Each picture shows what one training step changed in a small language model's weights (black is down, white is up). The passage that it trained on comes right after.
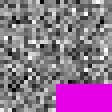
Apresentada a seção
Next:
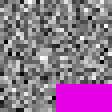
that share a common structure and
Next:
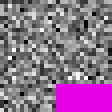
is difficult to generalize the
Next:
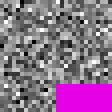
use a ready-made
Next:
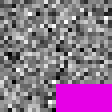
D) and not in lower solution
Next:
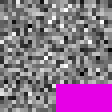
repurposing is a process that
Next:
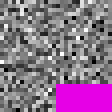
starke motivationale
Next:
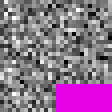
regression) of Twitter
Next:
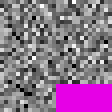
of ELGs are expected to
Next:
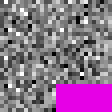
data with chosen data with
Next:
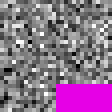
periods bring about a
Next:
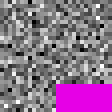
the peculiarities of the
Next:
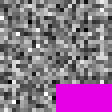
sometimes looks very
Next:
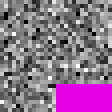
find out some math-related
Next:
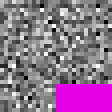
relevant domain experts supporting
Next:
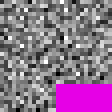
con la aparición de
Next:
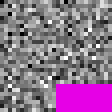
CFD analysis on the effect of
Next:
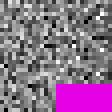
Namangan State University*,
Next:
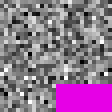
elements (VDRE) in
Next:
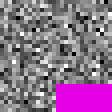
those interviewed and that no
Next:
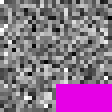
sababi ham mana
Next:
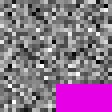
through the use of mutually
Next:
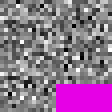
that working hours are
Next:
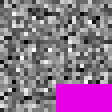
TeV. The NNLL
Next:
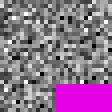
to drive chromosomal
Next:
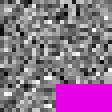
once the model is specified.
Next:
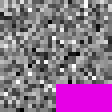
manuscript: EP
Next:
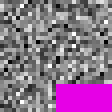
a slow crossover to
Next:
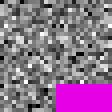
body mass is proportional to
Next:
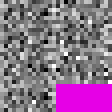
SUD TIZIMI
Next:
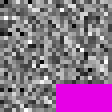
ghats of the river.
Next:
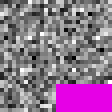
L298N module will
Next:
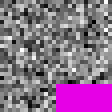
noziklikni anglash va
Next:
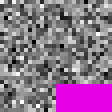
applications who are recognized by
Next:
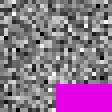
channel hypergraph
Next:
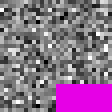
even and $\alpha$ be an
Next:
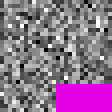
in Fig.~\ref{f25}, lead
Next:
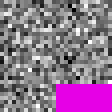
Practice, not perfection
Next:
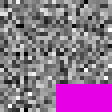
with two defects a particular
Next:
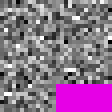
críticas à simbologia
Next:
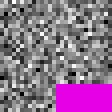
using the transit model fit results and
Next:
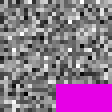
a passividade dos
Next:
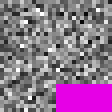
able to find more creative
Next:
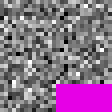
can be improved by using the
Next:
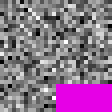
For a given Solana
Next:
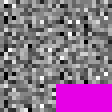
реагувати на
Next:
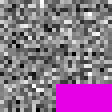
consists of two fixed
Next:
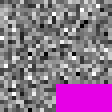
for high-dimensional data
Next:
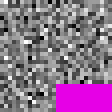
a training strategy where the
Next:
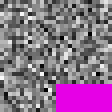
to handle immediate
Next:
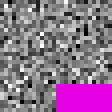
spine without exceeding
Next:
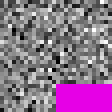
sitting, walking up
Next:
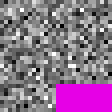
and a DC motor,
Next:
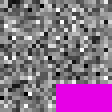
was the major contributing
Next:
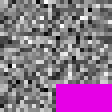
has not yet been fully
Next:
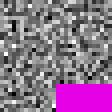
maxsus ignalar
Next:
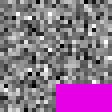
та асоціативного.
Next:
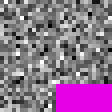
pinceles o con las
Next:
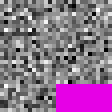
Genome Project case is
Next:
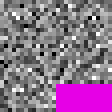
of each individual. Fig.3 The
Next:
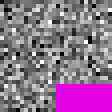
precursor complex⁴.
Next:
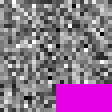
g, h and k. Now,
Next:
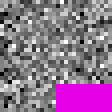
recommend this collection of
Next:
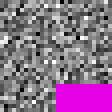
attempt to juxtapose
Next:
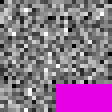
revealed that students'
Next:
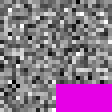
Taxonomic profiling
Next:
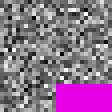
of the gauge link and
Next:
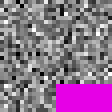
these fisheries. -
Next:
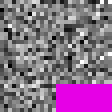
Kress, Julia Keren
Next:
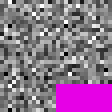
reported in the literature from
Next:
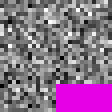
including amputation and the death
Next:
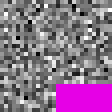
evaluations to strengthen
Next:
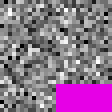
Wide Web* que se
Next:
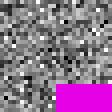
Costs Similarly, we
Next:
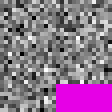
value of the homogeneous
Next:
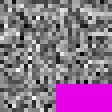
case reports. Setting:
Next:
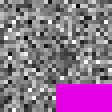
classified in the X-rays
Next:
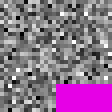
eigenvalues of the
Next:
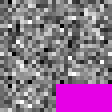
González, R.
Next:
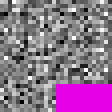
recent results that link them
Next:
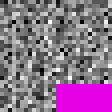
process at both the horizons
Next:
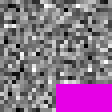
imaginary edges:
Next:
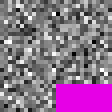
is related to the inflaton
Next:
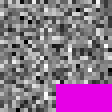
ano de eleições
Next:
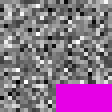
effect of liquidity and
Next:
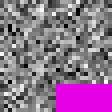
Abstract Significance:
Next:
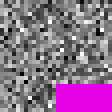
Residual Analysis and
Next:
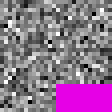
the environment is short; the
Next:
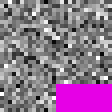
the parties), the existence of
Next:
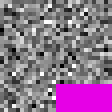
P. Radionova.
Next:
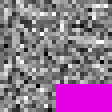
by getting knowledge and
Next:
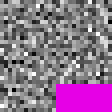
such as stars and galaxies
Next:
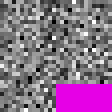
is similar to Results by
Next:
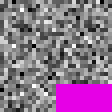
stature, ancestry, and
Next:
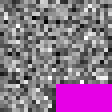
two decades, much
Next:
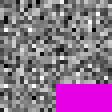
8. Логачев
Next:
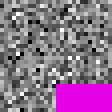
Periodic solutions of
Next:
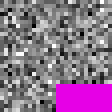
connecting to the server,
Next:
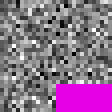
expansion of coverage are
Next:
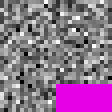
population} (see Figure
